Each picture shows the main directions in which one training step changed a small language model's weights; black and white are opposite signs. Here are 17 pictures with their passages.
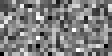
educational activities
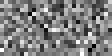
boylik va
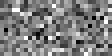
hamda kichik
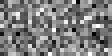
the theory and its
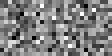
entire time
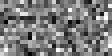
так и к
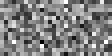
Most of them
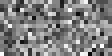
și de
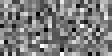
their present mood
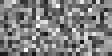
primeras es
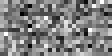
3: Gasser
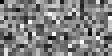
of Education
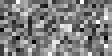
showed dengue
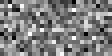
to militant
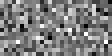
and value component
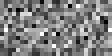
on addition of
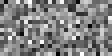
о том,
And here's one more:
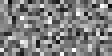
voci e
